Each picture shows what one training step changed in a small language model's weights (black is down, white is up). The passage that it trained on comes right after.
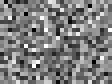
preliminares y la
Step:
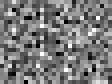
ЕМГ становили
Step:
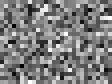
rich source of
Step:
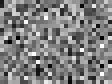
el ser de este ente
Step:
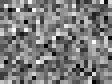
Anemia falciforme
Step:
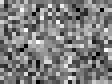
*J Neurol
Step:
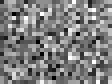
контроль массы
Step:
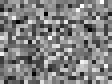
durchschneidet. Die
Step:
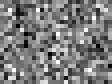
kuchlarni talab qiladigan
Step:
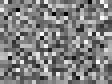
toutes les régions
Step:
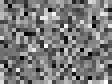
à déterminer la
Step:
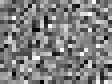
И.В. фон
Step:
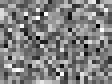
M. Convivendo com
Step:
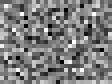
seu enfrentamento.
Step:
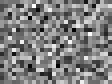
India*, Halide
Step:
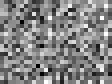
de la nature de a
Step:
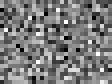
França entre 2016 e
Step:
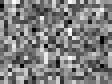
и у здоровых
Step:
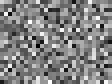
socialisti⁷³, per
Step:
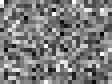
blanko dengan cara yang
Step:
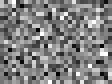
neoplasia de curso
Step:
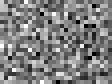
Neonatology and
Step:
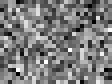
- обеспечивает
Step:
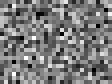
en alguna institución del
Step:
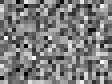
высших учебных
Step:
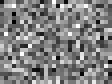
Dasar (SD)
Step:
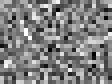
men tilak qilsam
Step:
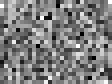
malograr la trama
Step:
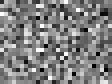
estruturadas, em que
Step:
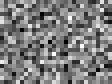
закладів вищої
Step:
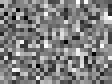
autrici e gli
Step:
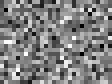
favoráveis ao desenvolvimento
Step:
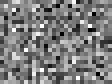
белги сифатида
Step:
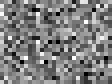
duda, etc.);
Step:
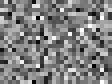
el Derecho".
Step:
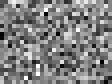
2; Horowitz
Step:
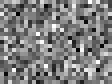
diversos ámbitos de la
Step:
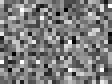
sekolah sudah
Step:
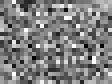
третьими лицами и
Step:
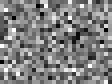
Pawła II*
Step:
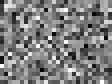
busur (arc)
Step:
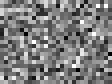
mainly with mild to
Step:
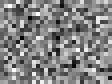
ERc 5S.
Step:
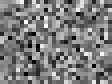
se debe a que los valores
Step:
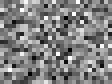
С. та Зайцева
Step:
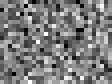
terrain ne réclament
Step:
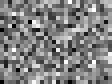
foydalanish” Toshkent
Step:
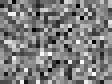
да и вообще —
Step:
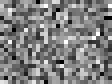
muammoli vaziyat
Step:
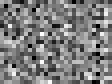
произношения. После
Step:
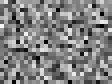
ilmu pengetahuan pada
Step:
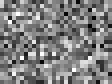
водночас має
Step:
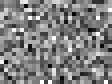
эса Ломанн
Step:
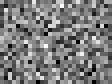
l'Igüe du
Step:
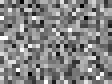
do nich m.in.:
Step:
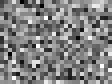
premier constat
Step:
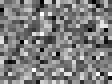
the interactive elements
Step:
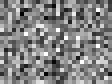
homilador ayollar
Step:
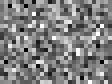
jamiyatdagi o'rni
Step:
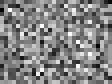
6. Driving KM
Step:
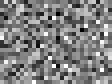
Kurs. Der Kurs
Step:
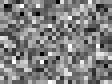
яка набуває
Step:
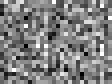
daripada pekerja
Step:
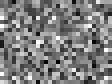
exportateur mondial
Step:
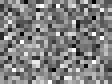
Sociais e Culturais
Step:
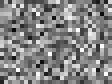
humanos adequados
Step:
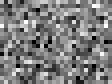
das atividades foi dividida
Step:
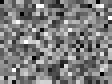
aniqlangan. Yer osti
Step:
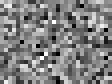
the clinic of the
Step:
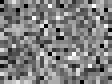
के लिए
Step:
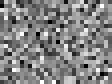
za minimalen,
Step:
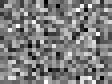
inferior e superior.
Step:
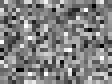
of new technologies
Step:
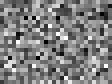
CV. Junindo
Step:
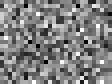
tashqari ko'p
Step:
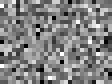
xurujlar, milliy
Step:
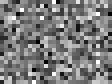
1 класса качества
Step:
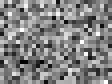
Joriy nazorat
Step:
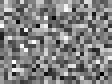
tog` jinlari
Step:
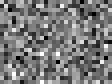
методи оптимізації
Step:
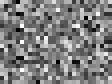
внести власні
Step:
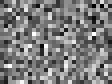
tiene 7 años que
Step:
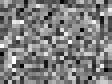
autor en *Stray
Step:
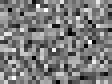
stages of formation and
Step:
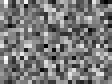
управление запасами
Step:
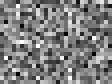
autoestima positiva e
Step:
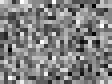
antropologiya kabi
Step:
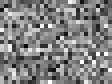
її вподобання,
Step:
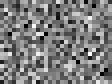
turli mualliflar
